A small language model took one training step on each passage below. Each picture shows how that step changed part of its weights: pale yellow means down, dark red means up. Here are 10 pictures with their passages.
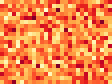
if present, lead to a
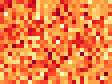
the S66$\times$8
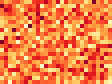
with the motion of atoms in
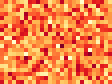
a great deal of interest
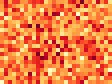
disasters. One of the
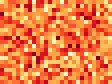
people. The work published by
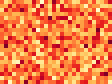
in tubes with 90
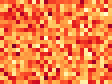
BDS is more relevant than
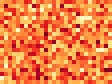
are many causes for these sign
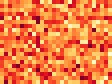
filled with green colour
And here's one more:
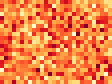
to have the following eigenvector
